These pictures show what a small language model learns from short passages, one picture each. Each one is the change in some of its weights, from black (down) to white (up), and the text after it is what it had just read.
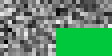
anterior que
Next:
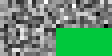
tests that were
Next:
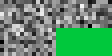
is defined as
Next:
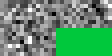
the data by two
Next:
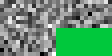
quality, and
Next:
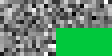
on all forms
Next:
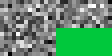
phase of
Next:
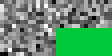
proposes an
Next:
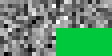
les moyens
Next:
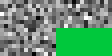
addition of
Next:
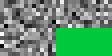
This implies
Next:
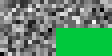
the same
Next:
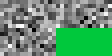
compras en
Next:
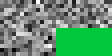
ng isang
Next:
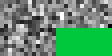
capabilities at
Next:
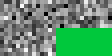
os tokom
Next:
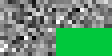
was calculated
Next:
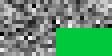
in Inlet
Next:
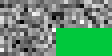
это ни
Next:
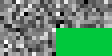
Here you
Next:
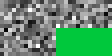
the used probe
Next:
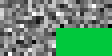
consideration of
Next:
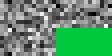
of students are
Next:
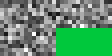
become more
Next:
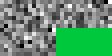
interesse na
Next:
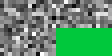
• For
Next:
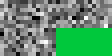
score by
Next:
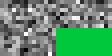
this matrix
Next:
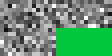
system is based on
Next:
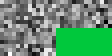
services (In
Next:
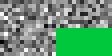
a nation is
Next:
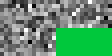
their society.
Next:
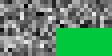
Thesis has
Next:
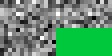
as crises
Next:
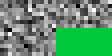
such data available in
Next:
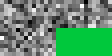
in Royal
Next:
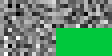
mochação ou
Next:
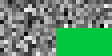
and maximise
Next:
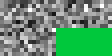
the use of
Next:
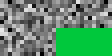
and Alyaz
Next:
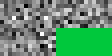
o desenho
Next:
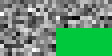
particle from one
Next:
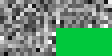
While these
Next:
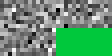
tempo, ou
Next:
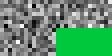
above during
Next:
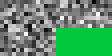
t' ó
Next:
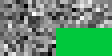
energy which
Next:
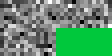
va ularni
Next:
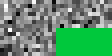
carried out
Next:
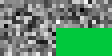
lead to
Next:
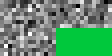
the main material.
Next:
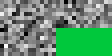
a meta
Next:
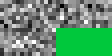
user to
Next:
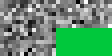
the impact of
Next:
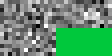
So it does
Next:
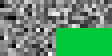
reach the
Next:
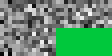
and emotional
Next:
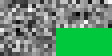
theory of
